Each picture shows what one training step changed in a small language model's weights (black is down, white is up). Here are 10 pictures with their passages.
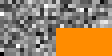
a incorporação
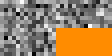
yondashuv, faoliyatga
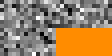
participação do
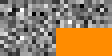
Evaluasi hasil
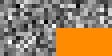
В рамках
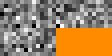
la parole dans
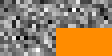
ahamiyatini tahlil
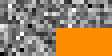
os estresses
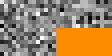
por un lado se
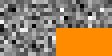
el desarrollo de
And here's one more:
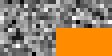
te dekken
